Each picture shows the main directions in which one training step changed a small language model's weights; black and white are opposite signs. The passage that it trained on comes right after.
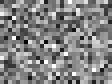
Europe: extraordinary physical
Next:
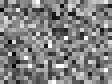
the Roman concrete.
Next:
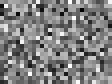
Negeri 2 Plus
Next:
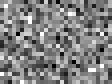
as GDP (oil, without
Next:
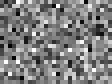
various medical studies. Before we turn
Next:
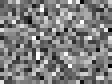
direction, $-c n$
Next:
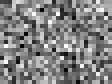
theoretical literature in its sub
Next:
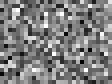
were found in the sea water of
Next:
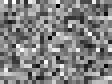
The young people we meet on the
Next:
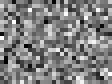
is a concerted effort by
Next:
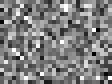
is similar to the observations made by
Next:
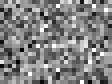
Accordingly, the solution of the system
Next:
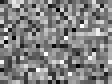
good health, a reduced probability of
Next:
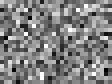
bed gasification of wood.
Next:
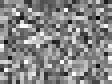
yet been seen as a human rights
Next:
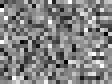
on complexing tendencies of
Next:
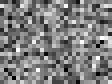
new round of generation starts
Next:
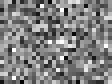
and also the importance of the teacher's
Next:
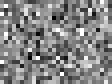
sinc trapezoidal
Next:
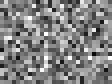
conducted by Jing et al.
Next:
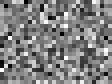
package, and National Recovery
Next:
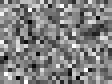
gain. Mechanical properties were
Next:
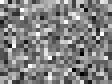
the Second World War.
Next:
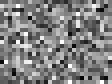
poultice-based) and
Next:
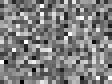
language-focused for it to
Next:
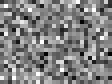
30.84% in comparison to the
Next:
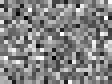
is converted back into an electrical
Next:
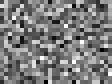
with an intervention that has already shown
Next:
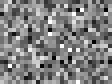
pulses. The extracted
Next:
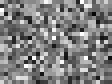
of the two aforementioned
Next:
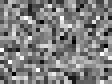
fix students’ happiness and that
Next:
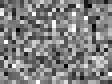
of consciousness [14].
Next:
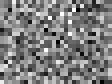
chemicals Ltd,
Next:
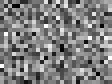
foot care and smoking.
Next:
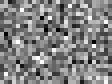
spherical harmonic function. The
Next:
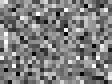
better iPWR modeling and
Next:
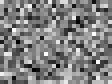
coordinator and the funders'
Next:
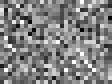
for more than one times. So,
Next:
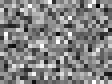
in Table 1 and table 2 of this
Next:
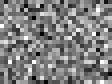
Urbanism from the
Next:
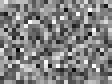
3.2 Explanation 5
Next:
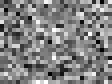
overview of the need for
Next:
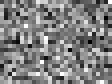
the inaccessibility matrix of the
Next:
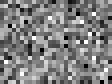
INSTAT (Albanian
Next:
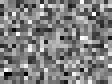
one of them to die. The
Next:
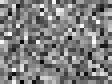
Para hazen Z^a
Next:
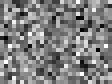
educated Rustamid woman
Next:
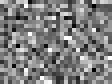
Thermal Throttling
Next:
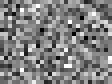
the dashed rectangular
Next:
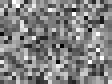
other rates of poultry
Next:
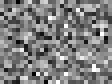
Error Difference Lower
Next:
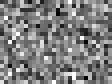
No. Locality Count N
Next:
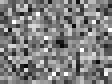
Rubbing of Hu
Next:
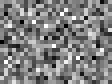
Relations platform, it seeks to
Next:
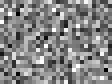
development has seen a significant increase in
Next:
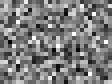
disturbances. Any
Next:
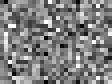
an operation targeting a supply
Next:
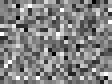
Therefore, green mussels are
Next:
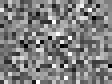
characteristic of irreversible
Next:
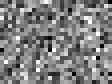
dye was done by
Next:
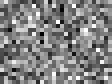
aiming to differentiate
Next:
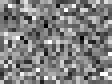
at the LHC are
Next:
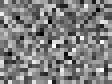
recovery altitudes for
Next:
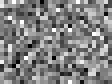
a significant effect on other values, since
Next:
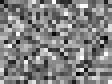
$I(1)$ puts for
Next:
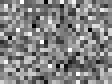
15 minutes as a loading
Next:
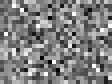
F1. Excess presence of
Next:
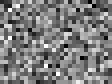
Cultural Change, and
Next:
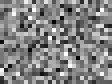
Stainless Steels,
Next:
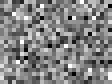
from time to time, so that they
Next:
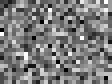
Field Surveys &
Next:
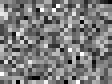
former is achieved through use of
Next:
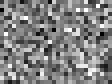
a positive and significant effect on ethical
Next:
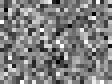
in the system being driven to the
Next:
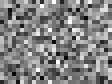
during fetal life, the
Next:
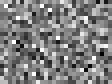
tolerant, polite, and
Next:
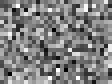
widespread worldwide, so
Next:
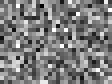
due to the lack of official
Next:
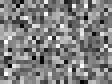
respectively those with a steady
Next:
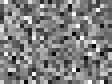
to decide not only whether to
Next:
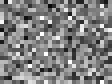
conducted at the batching plant which
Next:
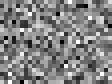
lowers thermal stress, and increase
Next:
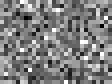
from 14 percent in 2018 (World
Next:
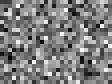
during 2020. This study aimed to
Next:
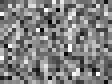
and planned prophylactic
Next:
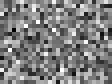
disrupt the absorption of
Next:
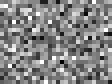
listed. Keywords
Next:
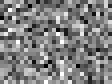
makes while trying to read
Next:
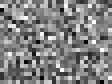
known as Assam – and in
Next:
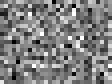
Q. Saparov;
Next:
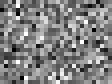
domain penetration testing. More
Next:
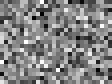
value obtained is acceptable, so the
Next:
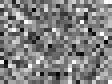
the discussion, but no ultimate
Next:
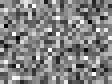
mercuric acetate was
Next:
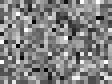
(Fig. 1). This behavior is
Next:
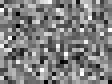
of four factors: information and system
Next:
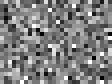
due to the granting of some
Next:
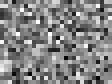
associated with the methylene group
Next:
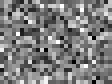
a whole. This leads to the
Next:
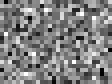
the surface of the NCF to
